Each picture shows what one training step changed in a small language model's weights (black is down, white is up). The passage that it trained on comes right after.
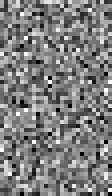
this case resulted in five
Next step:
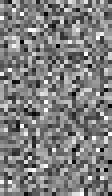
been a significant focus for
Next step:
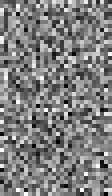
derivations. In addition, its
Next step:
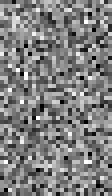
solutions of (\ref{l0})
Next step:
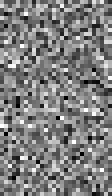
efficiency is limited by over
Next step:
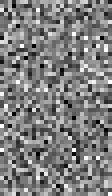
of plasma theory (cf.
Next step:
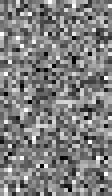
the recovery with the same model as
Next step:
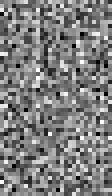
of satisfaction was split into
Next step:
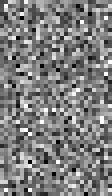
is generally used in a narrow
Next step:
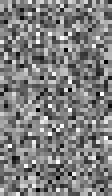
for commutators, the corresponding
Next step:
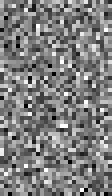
We provide extensive training to
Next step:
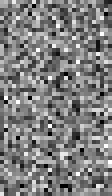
state of the $i$-th
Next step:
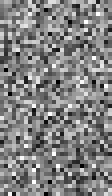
on vacuum distillation
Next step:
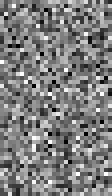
The primary drivers
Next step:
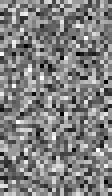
are based on paradifferentiel
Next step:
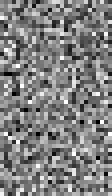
energy, with $c$ being a
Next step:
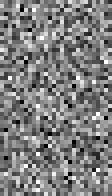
potential to significantly improve the
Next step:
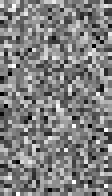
work was done under the partial
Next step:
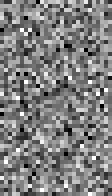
approximate density of states from
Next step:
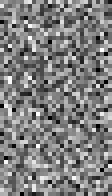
to differences in implementation of the
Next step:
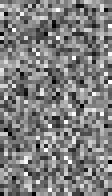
topics and posts, and
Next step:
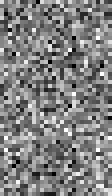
example is given by the polynomial
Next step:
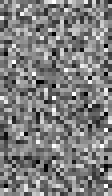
address types XOR
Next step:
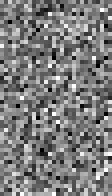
second bullet we have only some
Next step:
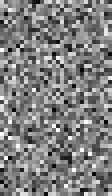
authors have shown how its {\em
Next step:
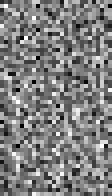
prove technical result about the
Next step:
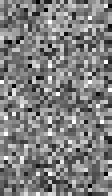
judgment of the material
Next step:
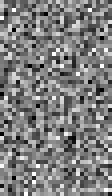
decomposition shown in (5) can
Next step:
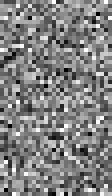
wire diameter. Both
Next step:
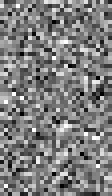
shape of a ring which,
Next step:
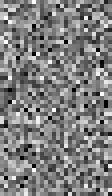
panels (c) and
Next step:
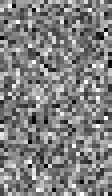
forgotten. The implementation of
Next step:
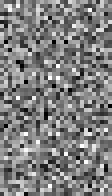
or gain persistence in
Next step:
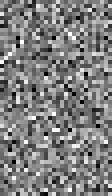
\mathbf{0}}}$ is a linear
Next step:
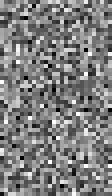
can be listened to on the
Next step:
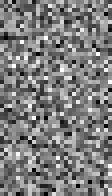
$k_{\nu}$ is given by
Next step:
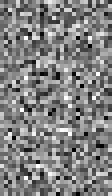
the optimal feedback
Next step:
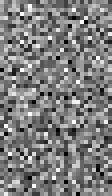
tremendous computational
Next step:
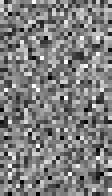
Curie Center,
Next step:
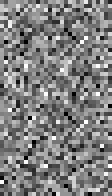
value, such as a memory
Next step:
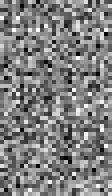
dimension with the same emphasis as
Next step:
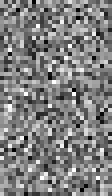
Of course, the
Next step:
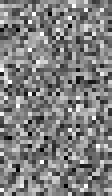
Orsay, leading to a
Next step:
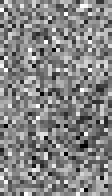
Abaas Setif 1
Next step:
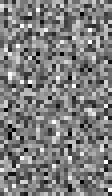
and standard deviation one, for
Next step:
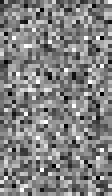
& &True if there are
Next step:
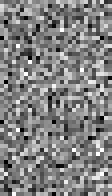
limitation for computing free
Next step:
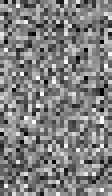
inter-branch transfer and
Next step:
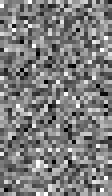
to discuss how to ensure high
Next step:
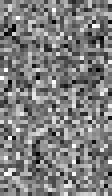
Kingdom of Saudi
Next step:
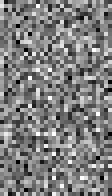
function on $R^n$ and
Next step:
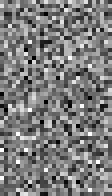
provide a large class of rational
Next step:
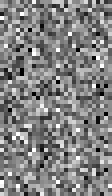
versus multi-field
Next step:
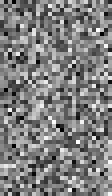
$i_k(G)$ is the
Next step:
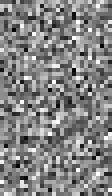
and the opposite is
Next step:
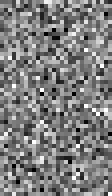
the sphere discretisation
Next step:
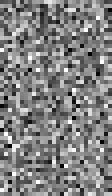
the minimal momentum for the
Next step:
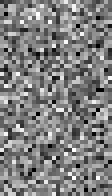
elements in the saliva of
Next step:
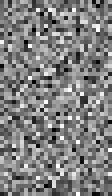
quadrique lisse de
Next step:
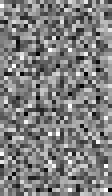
to finite index. This is why
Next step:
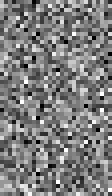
${\mathcal D}_\theta$ has no
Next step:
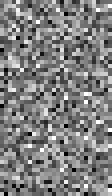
is simple and easy to use
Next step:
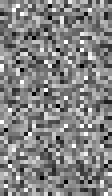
have no particular campaign
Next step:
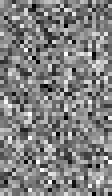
Recall one possible description of
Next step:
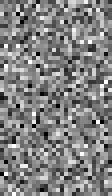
distribution and spatial deviations}
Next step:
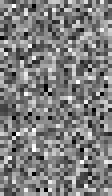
RTM tools have been
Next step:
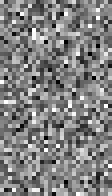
general context. Total
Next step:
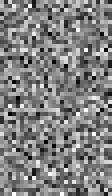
It was conjectured by
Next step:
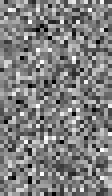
issue; however,
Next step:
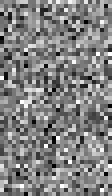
of the organized actors –
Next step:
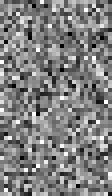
information. One of the dominant
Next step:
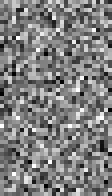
no strong stellar foreground
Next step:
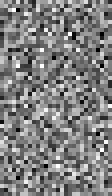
is generated using a number of
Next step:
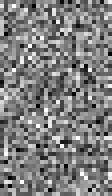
Agency and Control¹
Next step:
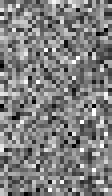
bottom row we have
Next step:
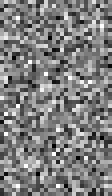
based on summing classical spins
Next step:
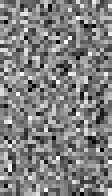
couplings to top quarks
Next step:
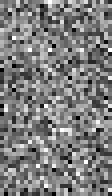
the stronger the dependence of the process
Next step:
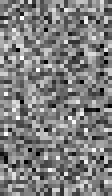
\textit{a priori}
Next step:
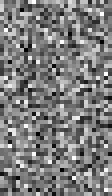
a detailed comparative analysis
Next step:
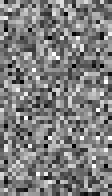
planned and build in
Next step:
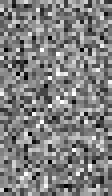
of the relaxed cost function
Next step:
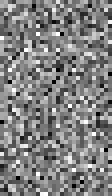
Generating survival data is a
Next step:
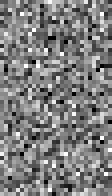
the microcontroller and
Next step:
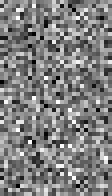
\\ \vdots &\vdots
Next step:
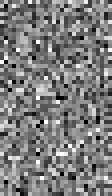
\varphi(-s) - \ga
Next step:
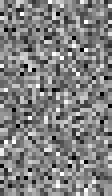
recommended solution was to first
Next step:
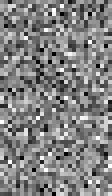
Job Scheduling
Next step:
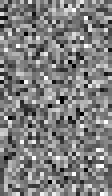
\widehat{v}_i +
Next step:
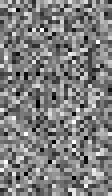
is remarkably rich.
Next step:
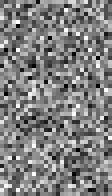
approximation. This may be problematic if
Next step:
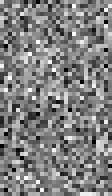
recovering secret-dependent
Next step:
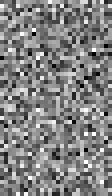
residue, soluble
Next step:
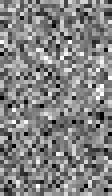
more ball checks,
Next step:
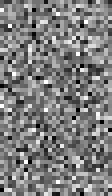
Routledge Companion to
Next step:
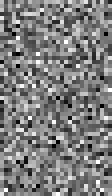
on a given initial data set
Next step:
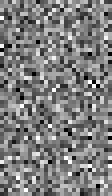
values extracted from the optical
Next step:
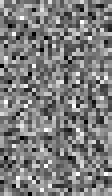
The natural step beyond
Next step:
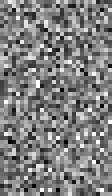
due to high lipid contents
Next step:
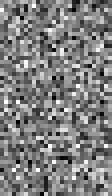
the structure of the aluminium
